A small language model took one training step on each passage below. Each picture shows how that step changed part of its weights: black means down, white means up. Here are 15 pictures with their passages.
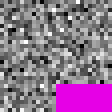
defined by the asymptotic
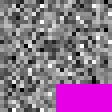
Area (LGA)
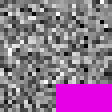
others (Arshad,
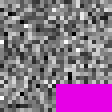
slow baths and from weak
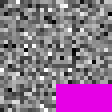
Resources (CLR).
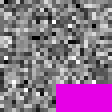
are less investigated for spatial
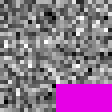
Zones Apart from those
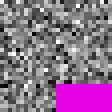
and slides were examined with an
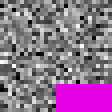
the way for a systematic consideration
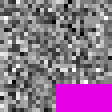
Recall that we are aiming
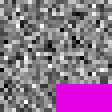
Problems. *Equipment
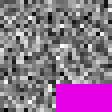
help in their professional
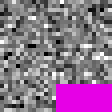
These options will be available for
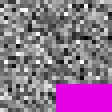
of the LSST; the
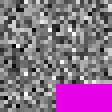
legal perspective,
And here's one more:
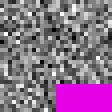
generally dictated by the
